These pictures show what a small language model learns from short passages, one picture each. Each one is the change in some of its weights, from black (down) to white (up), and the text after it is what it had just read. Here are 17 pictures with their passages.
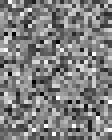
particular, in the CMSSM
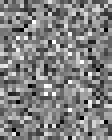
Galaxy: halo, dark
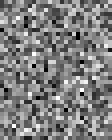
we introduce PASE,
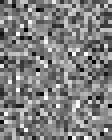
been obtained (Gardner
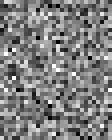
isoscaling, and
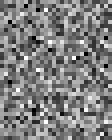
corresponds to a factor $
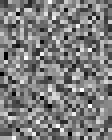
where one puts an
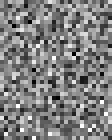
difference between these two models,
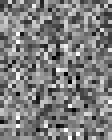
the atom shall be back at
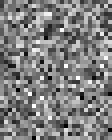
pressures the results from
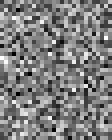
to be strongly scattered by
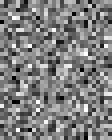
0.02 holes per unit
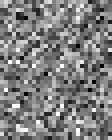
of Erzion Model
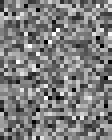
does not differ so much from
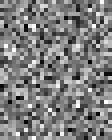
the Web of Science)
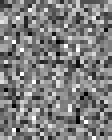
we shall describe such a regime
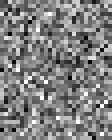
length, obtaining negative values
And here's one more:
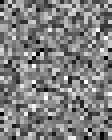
be useful for investigating
